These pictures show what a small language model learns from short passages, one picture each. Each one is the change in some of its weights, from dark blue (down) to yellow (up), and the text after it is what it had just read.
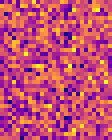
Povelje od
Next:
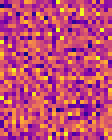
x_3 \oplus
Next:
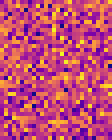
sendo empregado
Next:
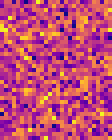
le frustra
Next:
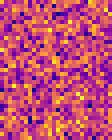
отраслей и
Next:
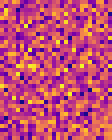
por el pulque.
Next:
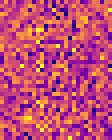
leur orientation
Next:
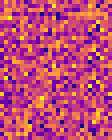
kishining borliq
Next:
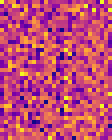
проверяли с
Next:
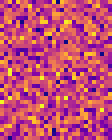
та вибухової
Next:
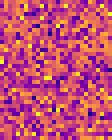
posición del juez
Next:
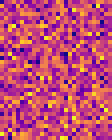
³ Ifdal
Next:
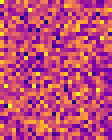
die auf einen
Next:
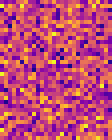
digunakan saat
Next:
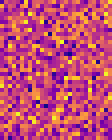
учун хавф
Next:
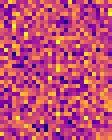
a saber, o
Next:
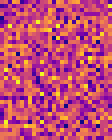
no se limitan
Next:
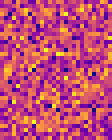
was observed
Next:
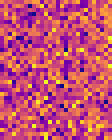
ta’minot tizimining
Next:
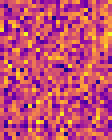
Entre las actividades
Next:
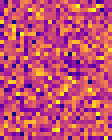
: NCERT.
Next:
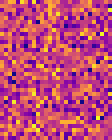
baik, maka
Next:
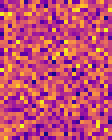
данной статьи
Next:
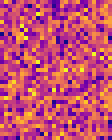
на страхования
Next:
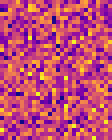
чис., стр.
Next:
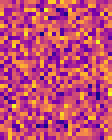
ot yerini
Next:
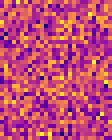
yuqori suv
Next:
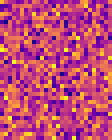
especialmente en
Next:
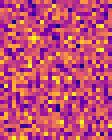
he could
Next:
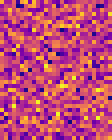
trompas, los
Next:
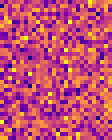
Ou seja, o
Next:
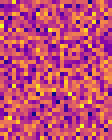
de poder e sua
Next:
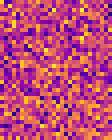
en caso que las
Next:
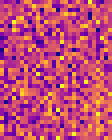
punto de vista
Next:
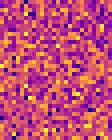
Umuman olganda
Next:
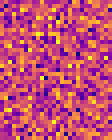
en el contexto del
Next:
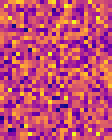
a possibilidade
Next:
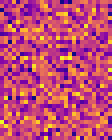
– yunoncha
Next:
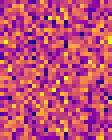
bolalar ijodiyotini
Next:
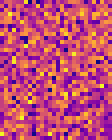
faoliyat doirasini
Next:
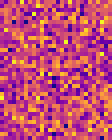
rivojlantirishga xizmat
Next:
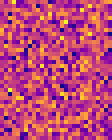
Se analiza la
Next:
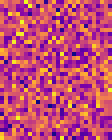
análise de
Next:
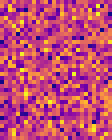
Zoé kann
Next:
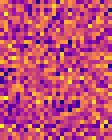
ва улар доимо
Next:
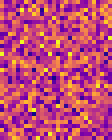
organización, entre un
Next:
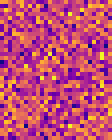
o'rganish asosida
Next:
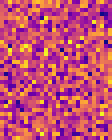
o'limning asosiy
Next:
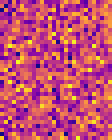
y su relación con las
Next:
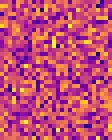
egy olyan
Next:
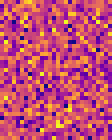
19% ҳамда
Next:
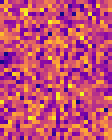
студентов с
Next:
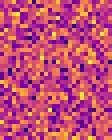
soulever des
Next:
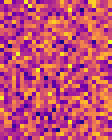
él con el fin de
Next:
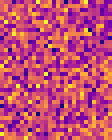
tizimli yondashuv
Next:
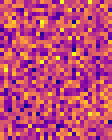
que potenciales
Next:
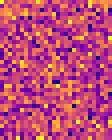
públicos e seus
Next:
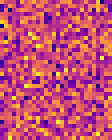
что реализация
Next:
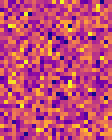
exactement la
